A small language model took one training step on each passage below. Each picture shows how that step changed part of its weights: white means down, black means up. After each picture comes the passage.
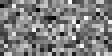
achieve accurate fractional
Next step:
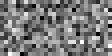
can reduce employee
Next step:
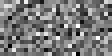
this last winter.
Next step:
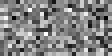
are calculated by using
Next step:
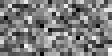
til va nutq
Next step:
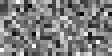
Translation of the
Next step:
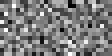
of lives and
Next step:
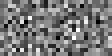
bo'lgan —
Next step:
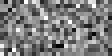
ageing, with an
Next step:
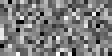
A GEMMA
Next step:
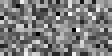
of the decomposition demonstrated an
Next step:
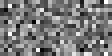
first author themselves. The
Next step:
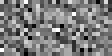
race, gender,
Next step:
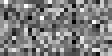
in highly turbulent
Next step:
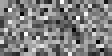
la primera variable es
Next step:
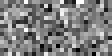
could well be time as
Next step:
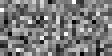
olishni talab
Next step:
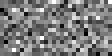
H. Huang
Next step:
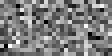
the powerful regression of
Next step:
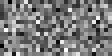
adapt a coordinate
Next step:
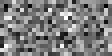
However, the study has
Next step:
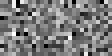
e transformações em
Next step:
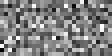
being random, does not
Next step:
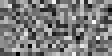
opinions of both
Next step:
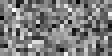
emit as a
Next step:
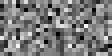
user can use a
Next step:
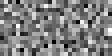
We obtained 345 contributions
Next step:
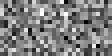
in the childhood
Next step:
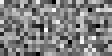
and ramparts
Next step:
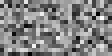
geodesic motion,
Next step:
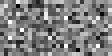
adjacent unit
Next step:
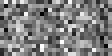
candidate partition can
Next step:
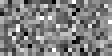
bir vaqtning
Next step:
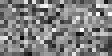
the physical activity performed in
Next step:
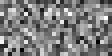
Internacional do Slow
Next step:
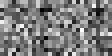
most of the companies
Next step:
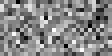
were retrieved via
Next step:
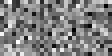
filament seismology
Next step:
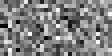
not any known regular and
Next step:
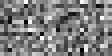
– ikkinchi
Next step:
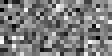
separate executable
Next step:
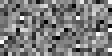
ERA Primitive
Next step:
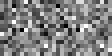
to slowing the
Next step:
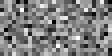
where using bosonization
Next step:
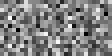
characterized by the following
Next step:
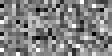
here, like lattice calculations
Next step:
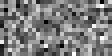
la sua documentazione e
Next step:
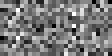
and desires.
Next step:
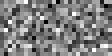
faster heating rate
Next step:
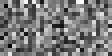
studies on what people
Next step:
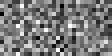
multi-level approach to
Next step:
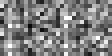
Indice globale di
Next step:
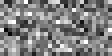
pixels, and
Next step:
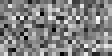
¹ JRC
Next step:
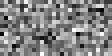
the corresponding much larger
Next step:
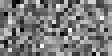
consent for reporting
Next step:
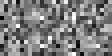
O tipo de
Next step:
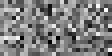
The third line is the
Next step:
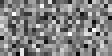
ф) + ни
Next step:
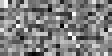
ray is indeed
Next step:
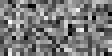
on healthcare services
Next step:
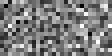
state mindset towards
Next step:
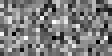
Complexes of
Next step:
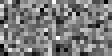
bancario o
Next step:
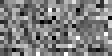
improving memory access
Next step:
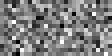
from their mobile
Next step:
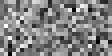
contains the results of a
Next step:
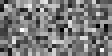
iteratively to generate the
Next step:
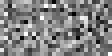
system either in horizontal
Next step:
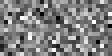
tensor elements turn out
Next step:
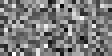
then boundary conditions demand
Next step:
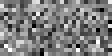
10 ml) was
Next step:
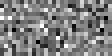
are connected through a
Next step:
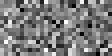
and efforts are made to
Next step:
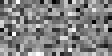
все равно в
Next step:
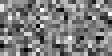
no identifiable cause
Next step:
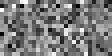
following coupled differential
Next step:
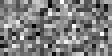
contains must be an
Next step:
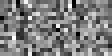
e aumento da
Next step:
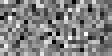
appropriate for a broad range
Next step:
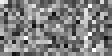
Ricci tensor
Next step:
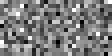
starts. The
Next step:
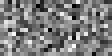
real atom remains a
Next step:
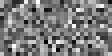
both for home
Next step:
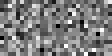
da TG.
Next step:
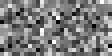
nazariyasi va
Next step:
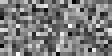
the capability for
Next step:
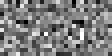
cones, which we
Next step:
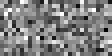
beams agrees well
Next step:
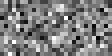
a directed square have
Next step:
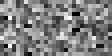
de sinais em
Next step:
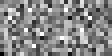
Using the above procedure,
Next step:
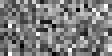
the national economy in
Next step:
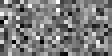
determinadas por las
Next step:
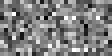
x})\rangle$. Such
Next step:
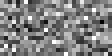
publik, industri
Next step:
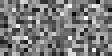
a strong commitment to
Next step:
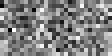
significantly sharpened in
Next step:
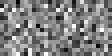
that a convenient choice
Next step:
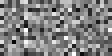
example, in waves,
